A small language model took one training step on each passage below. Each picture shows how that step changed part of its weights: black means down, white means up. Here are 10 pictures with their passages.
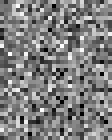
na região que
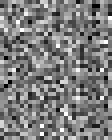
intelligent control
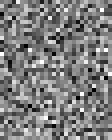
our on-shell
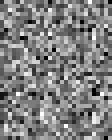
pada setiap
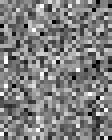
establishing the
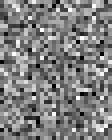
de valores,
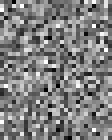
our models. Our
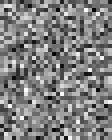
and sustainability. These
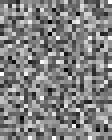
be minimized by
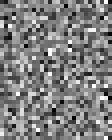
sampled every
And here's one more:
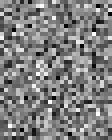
an awards.
